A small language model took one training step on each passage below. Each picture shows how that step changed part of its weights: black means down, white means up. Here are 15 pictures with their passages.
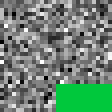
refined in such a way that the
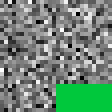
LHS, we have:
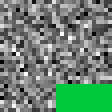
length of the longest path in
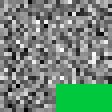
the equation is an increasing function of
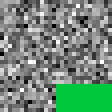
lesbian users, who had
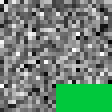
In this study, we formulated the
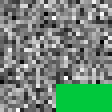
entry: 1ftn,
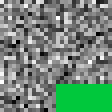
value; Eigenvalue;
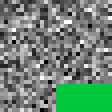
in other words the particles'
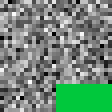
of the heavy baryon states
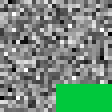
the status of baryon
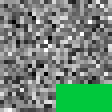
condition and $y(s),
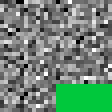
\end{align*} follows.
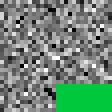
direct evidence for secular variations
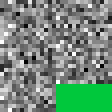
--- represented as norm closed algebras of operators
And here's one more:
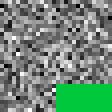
of an unstressed planar
